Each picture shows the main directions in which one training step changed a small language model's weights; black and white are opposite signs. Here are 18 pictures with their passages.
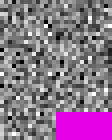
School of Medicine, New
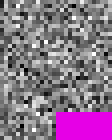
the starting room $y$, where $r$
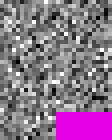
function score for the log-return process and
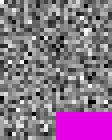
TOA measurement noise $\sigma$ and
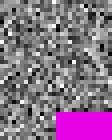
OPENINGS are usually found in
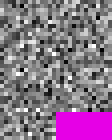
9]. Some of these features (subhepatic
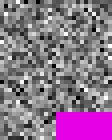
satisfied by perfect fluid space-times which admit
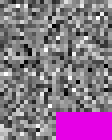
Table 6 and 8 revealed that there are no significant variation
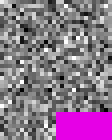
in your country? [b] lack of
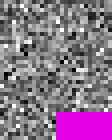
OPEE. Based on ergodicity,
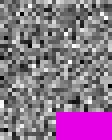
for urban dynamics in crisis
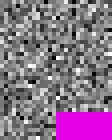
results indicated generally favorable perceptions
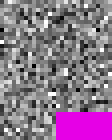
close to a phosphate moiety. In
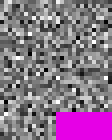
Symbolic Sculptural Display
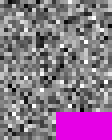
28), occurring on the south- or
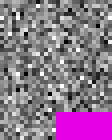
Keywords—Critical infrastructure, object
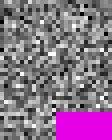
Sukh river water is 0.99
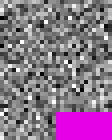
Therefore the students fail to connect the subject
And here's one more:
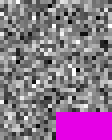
it strengthened cross-project collaboration to
